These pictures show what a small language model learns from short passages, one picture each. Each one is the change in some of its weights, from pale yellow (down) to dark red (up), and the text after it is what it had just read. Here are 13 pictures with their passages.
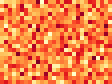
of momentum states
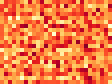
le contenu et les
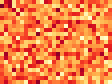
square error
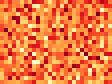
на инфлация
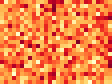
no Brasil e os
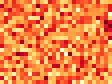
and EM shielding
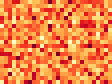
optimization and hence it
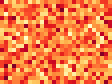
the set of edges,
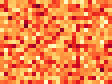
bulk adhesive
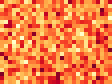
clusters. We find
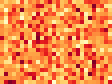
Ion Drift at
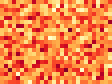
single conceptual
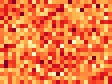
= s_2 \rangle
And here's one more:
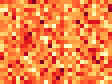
На 21 добу
